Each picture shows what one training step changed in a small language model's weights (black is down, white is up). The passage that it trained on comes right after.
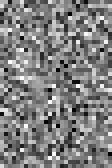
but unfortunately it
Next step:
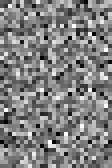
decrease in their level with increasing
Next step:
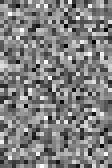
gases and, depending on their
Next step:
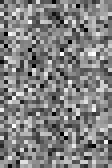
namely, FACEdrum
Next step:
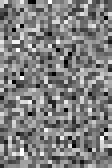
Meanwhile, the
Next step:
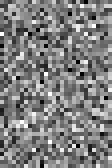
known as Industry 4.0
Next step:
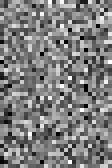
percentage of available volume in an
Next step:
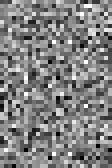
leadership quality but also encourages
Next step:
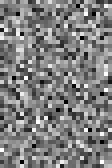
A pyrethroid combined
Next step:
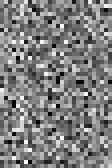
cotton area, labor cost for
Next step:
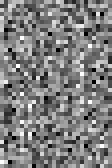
updated in the future.
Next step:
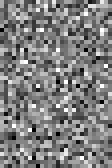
and develops the infrastructure of the
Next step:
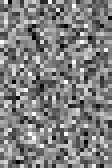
exactly one mother, expressed
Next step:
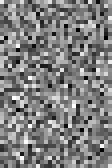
smaller 'channels' for
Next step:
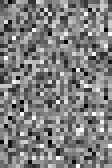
of collagen IV
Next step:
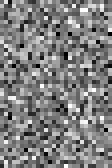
(CHOY) registration
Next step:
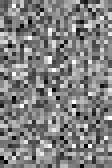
have been linked to an increased risk
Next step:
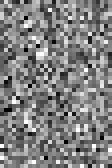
of elaborating or fusing
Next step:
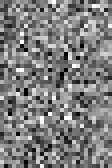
is also most probable that due to
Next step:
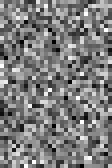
and make decisions in the context of
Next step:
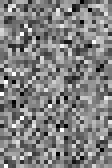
are analyzed taking into account the variable parameters
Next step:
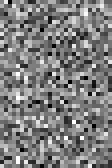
(2021) and Ishak et
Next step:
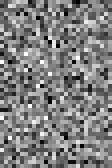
+ 0.68 in mature and
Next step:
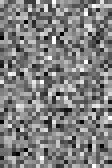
and no chronic inflammatory
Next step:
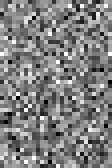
people have in him. Over
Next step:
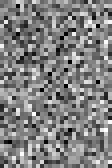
equilibrium relationship among the
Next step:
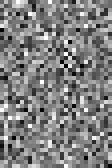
Reka Bentuk
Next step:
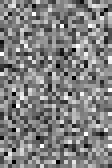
strength, tensile modulus
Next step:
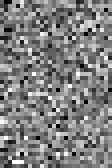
role in advancing the TAPI
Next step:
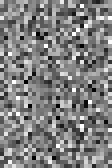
references The author did use
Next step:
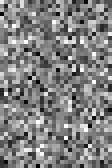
clustering, adding SNN to
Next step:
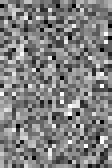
humor, romanticism
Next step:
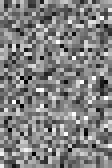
survey using a purposive random sample
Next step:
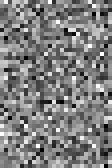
Battery; Nasal
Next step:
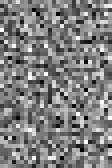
nuclei were compared with the
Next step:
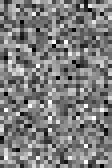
cause may guide the mobilization
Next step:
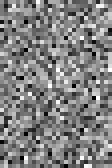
below. Cell lines and
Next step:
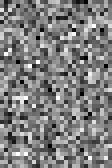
made in the application areas. In this
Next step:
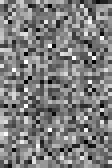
the use of information technologies; -
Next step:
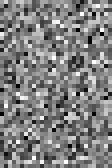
gratitude is tithing
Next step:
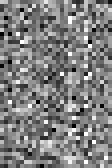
SCA SAN ISIDRO
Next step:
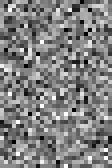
are recommended to be used in the
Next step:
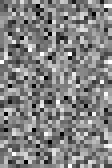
fertilizers which were
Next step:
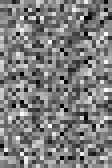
motion parameters, possibly in
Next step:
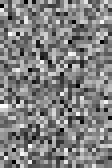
scheme, with formulations from Gent
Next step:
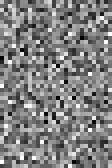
other clinically abnormal
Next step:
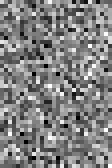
higher education. University Grants
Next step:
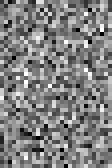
of the glassing area is
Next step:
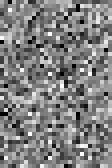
students could result from poor
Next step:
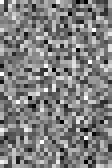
efficient and targeted reaction of the
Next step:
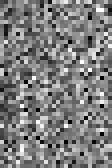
application to the research carried-out by
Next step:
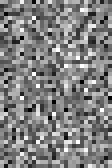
METS-IR, and
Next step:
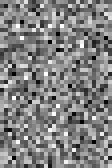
second possibility is that electrons
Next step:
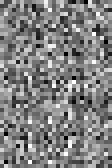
confusion rates across models,
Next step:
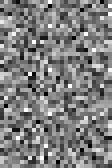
= 25° Cation Constant
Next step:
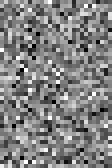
Costis Dallas,
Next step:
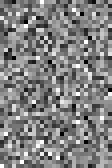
of the vector of standard deviations
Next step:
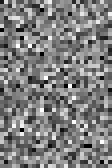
Problems of the Sociological
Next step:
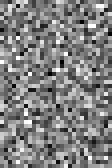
layers. In the present work, the
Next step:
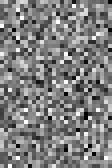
E. Borlaug between
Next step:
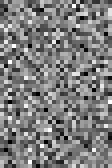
The protagonist, in
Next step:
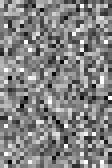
they implicitly encode
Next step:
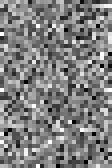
these buses are more
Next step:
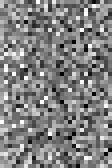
and real time tracking functionalities
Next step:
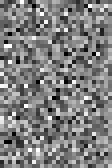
to enhance resources and activation for
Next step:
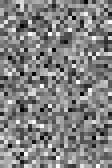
equality. For instance, ideas
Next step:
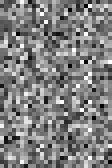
to act as a hub
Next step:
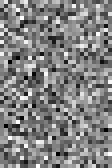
Elements, Number of
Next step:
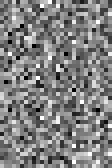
Online Payments, Internet
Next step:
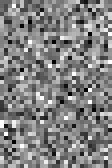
have been taken to increase the species of
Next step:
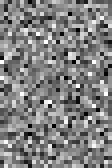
using of oral contraceptive
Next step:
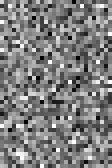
future, this should also allow us to
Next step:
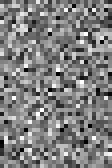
person inside a moving car,
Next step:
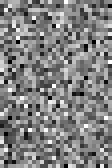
IgA concentration can be detected
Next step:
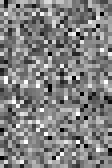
cost-effective alternative to
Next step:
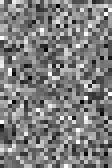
data/model outputs via relevant platforms
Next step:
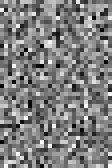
don’t necessarily migrate
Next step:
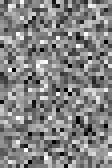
educators, stakeholders and authors to work
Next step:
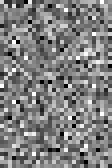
etiology ($n =
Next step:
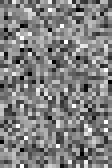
However, current scoring of the
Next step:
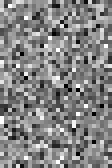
cognitive processes and memory. These
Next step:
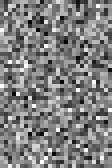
us consider a neutrosophic
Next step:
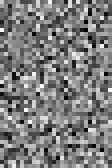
less than 1500 lx during these
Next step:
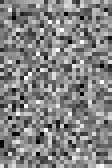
roughness. As shown in figure
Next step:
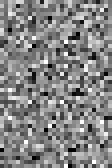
work and students can improve their learning
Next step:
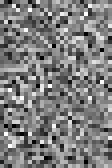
for NOMA-based energy
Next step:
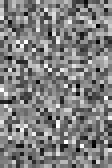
developed for this project, this paper aims
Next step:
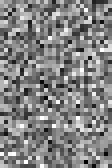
represented themselves through
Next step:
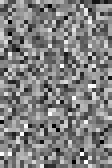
the organs concerned. In
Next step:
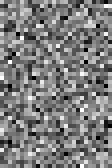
a key role in contemporary
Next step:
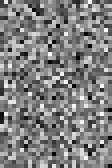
Food Processing Organic
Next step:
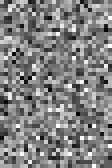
were conducted using several keywords,
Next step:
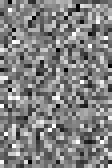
students will have the opportunity of
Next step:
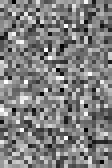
that the newly developed IPI
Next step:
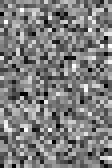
study named factor 2 as cognitive
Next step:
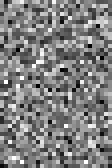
transparency they encourage
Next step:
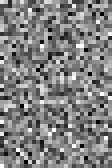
Owerri. Samples
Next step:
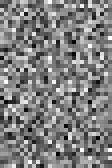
continuous risk management procedure. References
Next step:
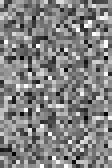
retention, hydraulic
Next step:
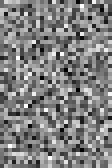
school with competency assessment students can
